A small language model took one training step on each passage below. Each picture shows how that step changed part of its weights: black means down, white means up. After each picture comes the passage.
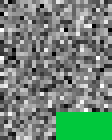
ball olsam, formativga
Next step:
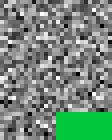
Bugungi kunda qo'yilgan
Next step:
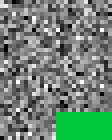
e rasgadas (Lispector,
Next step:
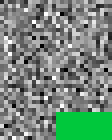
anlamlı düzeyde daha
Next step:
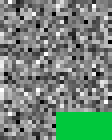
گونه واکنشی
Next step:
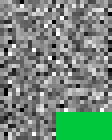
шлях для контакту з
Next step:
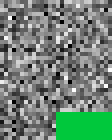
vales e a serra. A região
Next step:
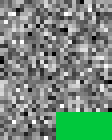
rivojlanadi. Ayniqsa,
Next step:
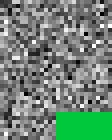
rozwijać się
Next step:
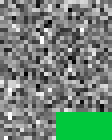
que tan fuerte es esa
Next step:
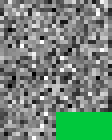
respublikamiz hududida
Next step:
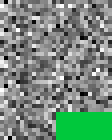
nomi E-kodi №
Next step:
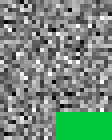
Мавераннахра, то
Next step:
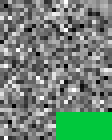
5 Ekstrak seledri
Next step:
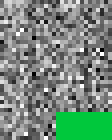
jarayonlarning bir bosqichdan
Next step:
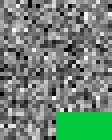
IAL (2008). Alíquota
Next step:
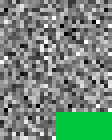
ривожланиш хавфи
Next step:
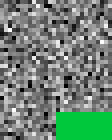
hazelnoten, hoeft
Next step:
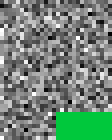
Innovative Pedagogies.
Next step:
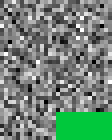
que tange aos objetivos,
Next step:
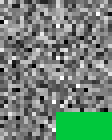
dieser Aufarbeitung war,
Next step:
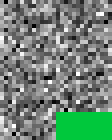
of *Helianthus* to
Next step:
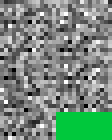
ҳамкорлик қилади
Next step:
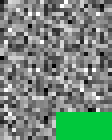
alǵı sóz hám
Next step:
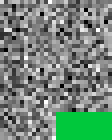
melakukan usaha ini di
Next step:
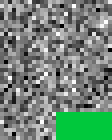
Закон України від
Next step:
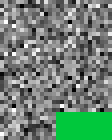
poderia despertar e pôr
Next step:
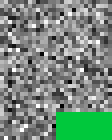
qilib keltirishimiz mumkin.
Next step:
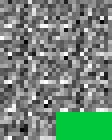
A VIDA PRATICADOS
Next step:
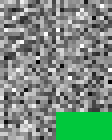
إضافتنا للمحور
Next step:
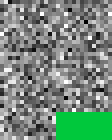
Handlungsgrundsatz werden.
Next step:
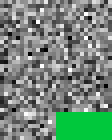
fenômenos da memória como
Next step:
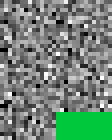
Estos aliados naturales se
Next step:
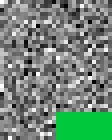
marco normativo y lineamientos
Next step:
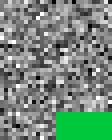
tarzida ro'y berishi
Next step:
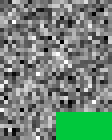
como o padrão de torque
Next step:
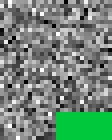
Татаркин, А.И.,
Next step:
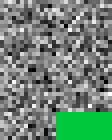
B.Sh. Basketbol
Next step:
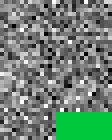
nos referimos apenas às
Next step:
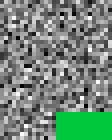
influenciar positivamente a
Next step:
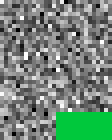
beroepslichaam gestelde
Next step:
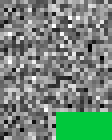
5 in 20 %, visoki
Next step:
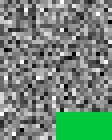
горизонтах, после
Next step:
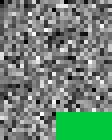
a fornecer uma considerável
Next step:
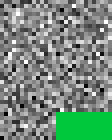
la vivienda y situación
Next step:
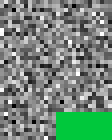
componente determinante: la
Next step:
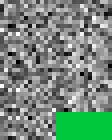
9 alumnos universitarios con
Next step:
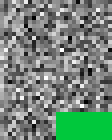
bo`ron xizmat qilgan
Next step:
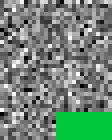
cuencas hidrográficas
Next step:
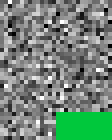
*Формування готовності
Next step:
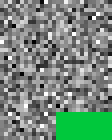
bozorda joylashishga
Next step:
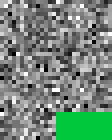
filtrado colaborativo tiene
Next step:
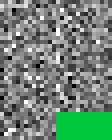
turli masalalarni hal qilish,
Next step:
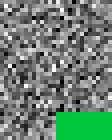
salud en su tratamiento y
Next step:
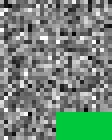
Lessing, non senza prima
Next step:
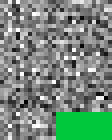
Bağında Erzurum /
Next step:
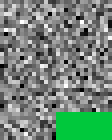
gazlarni автоматик
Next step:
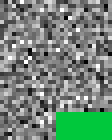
Cuevas Cerveró y
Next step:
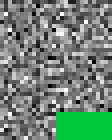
билан тузатишда
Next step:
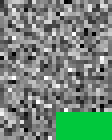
contenidos psíquicos no
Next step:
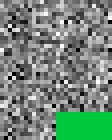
Л. Р., Гиясова
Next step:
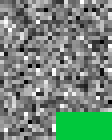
строительного комплекса
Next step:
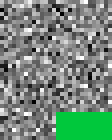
são fatores essenciais para
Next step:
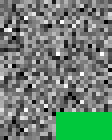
worden war, gelang am
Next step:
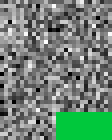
har qanday achchiq
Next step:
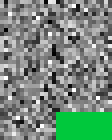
Moyli ekinlar orasida
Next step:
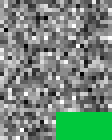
par habitant juste à court
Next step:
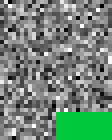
psicológicos. El resultado
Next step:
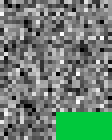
aux dimensions non
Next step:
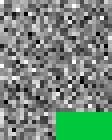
materialidade sonora da obra
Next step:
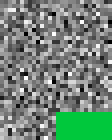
ishlab chiqildi. Mazmun
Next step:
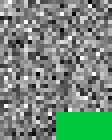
xohlaydi. Har bir yangi
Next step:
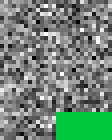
qo'llanildi". [1]
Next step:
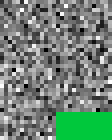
Priester, mas “que teve
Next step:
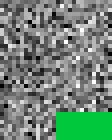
malakalar darajasini
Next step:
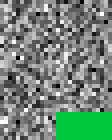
by an asterisk *). Key
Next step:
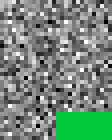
ҳаёт кўрки”
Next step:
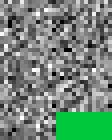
животными, так и
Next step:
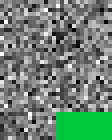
saúde (por exemplo,
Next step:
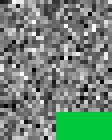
lévő városi ember
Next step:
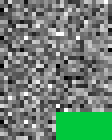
Бунинг учун муаллиф
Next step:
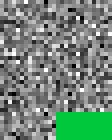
seguro e de apoio onde
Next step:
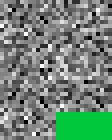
en los recursos, personal y
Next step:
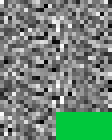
से उठाकर
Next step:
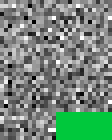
деган савол пайдо
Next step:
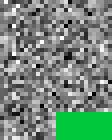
va Petropavlovsk
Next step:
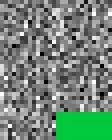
желчных протоков после
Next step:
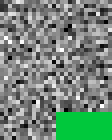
con líneas horizontales y
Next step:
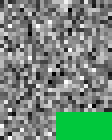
qué es importante y qué no.
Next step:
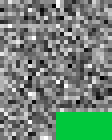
Este hallazgo representa el
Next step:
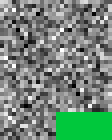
Metadatenstandards -
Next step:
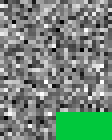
мире, и находится
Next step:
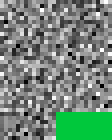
approach: evolution of a
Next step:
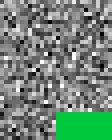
b. Afirmarea noilor
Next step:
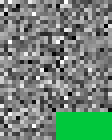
comumente desenvolvidas em
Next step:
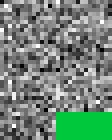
2). A função do profissional
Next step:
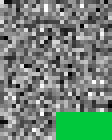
processus de planification. En
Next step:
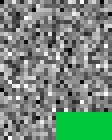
forma subjetiva, isto é, a
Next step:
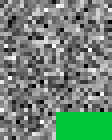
который держится
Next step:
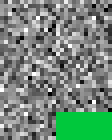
Pedagoglar yuklamasida ish
